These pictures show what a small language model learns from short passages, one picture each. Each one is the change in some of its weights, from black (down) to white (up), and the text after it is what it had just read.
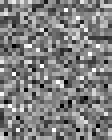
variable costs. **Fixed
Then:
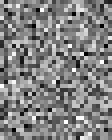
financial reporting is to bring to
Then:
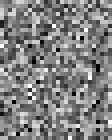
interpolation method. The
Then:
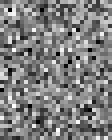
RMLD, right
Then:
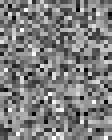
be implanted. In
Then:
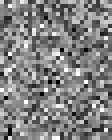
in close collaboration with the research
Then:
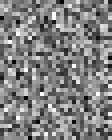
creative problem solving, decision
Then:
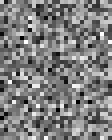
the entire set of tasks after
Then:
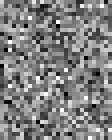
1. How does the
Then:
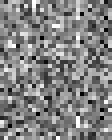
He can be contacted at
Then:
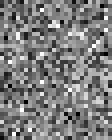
in [21] and obtained
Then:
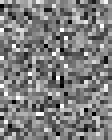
amongst the main stakeholders,
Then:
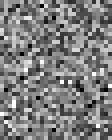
developing pupils'
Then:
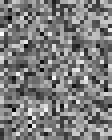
of the final product. The
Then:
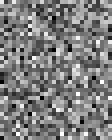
the needs of their students.
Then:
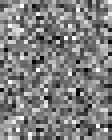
outperforms benchmarked
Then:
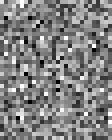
participating in the experiments included
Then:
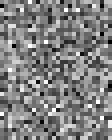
smallest deviation observed in the
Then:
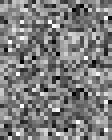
3.3 Effect of
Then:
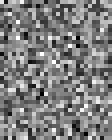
as specified in the text and
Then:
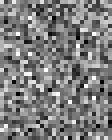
the lower orders.
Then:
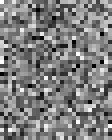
any organic solvent, so as
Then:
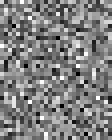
ensure statistical power and prevent
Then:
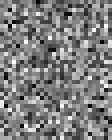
COUNT % OF
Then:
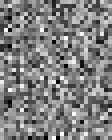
of particle spraying in electric
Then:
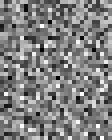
and highlight the critical differences between
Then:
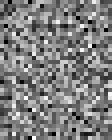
classified into three groups based on
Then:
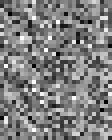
four extraction steps are needed between
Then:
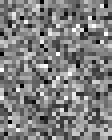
C : Conceptualization
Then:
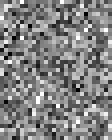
to decrypt them).
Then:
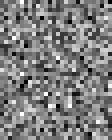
has its usefulness range and
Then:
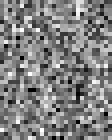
incident angles is demonstrated
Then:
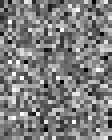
robotic components in
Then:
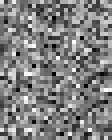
the following defined humidity conditions
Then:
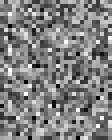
pH metric investigation on the mixed
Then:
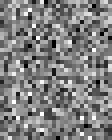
composites and flax
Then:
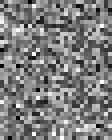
period (Ngugi
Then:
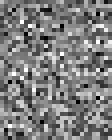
50 kWh is optimal
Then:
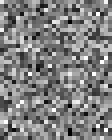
positive. In the empirical
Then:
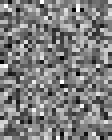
of the proposed solution are
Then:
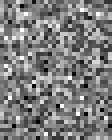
recent figures, more than
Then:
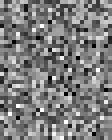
and branches,
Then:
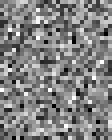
development has important objectives, including
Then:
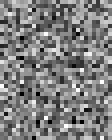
temperature to be equal to the
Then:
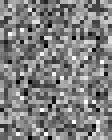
success in English and literacy
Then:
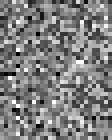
(4) on water
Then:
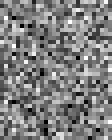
water. Hairs on
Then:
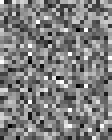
participants, when the opinions
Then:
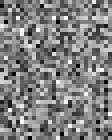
% of DMF
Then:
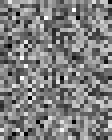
of step size. The
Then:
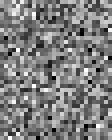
such as autonomous
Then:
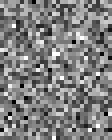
Nevertheless, agriculture is imperative
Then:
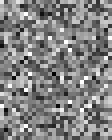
than half of the time Most
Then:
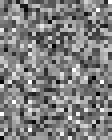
the social and institutional networks within
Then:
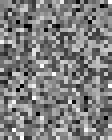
use of deep loosening
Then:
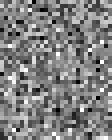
Ti^{III} at regular
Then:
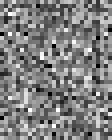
aforementioned components that
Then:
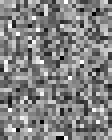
biographical information of employees at
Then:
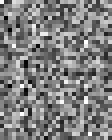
habits and academic
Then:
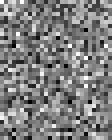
only primarily, in a combination
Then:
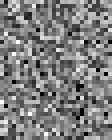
is laid out to enhance
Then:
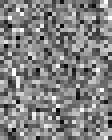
inclinations could lead to
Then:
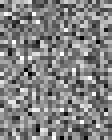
database concerning some specifications about
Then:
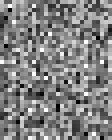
beyond the normal limits."
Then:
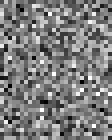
EOSC Node as
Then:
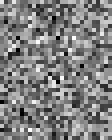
the politics of mathematical
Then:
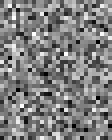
Nobakht and
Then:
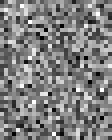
renormalize. -
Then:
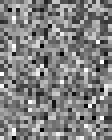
gas phase volume fraction and the
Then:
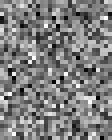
the Petri-dishes
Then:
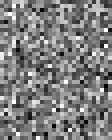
average energy as the resulting differential
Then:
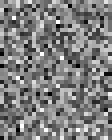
or frequency conjugate to
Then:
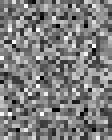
relies greatly on the
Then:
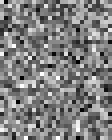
to give an individual track questionnaire
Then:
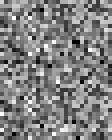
at a proper conclusion. Not
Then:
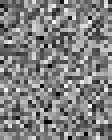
used to narrate a particular
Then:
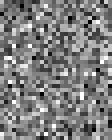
competitors expect fair
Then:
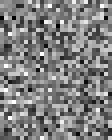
in mathematics but no
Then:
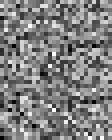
Dissemination and Communication
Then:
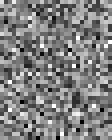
the progress of rural communities and
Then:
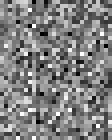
release profile and further close the
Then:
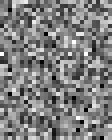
analysis of the experimental configuration and
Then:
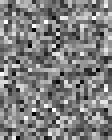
AgMip). It produced
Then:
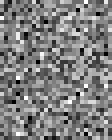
(BA) and genetic
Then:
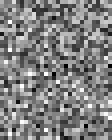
\times 2 sampling times
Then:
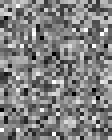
application and evaluation. In this
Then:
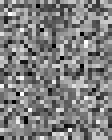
a hub for knowledge and
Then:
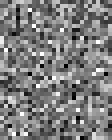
solution for $\eta =
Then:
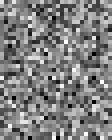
the declaration of India
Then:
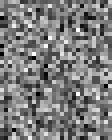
Hamiltonian with
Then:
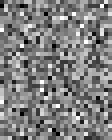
and oilseeds to the
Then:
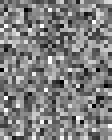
access and communal spaces
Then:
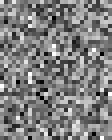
the disease. However,
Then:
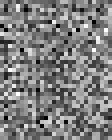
a connection and rapport.
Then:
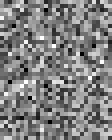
prospect of a
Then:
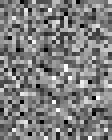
Wistar rats
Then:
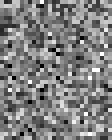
are shown in Figure 1.
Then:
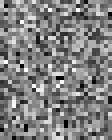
"A man who has given
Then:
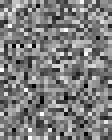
practical focus on the use of
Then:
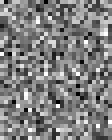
discovered that the results were
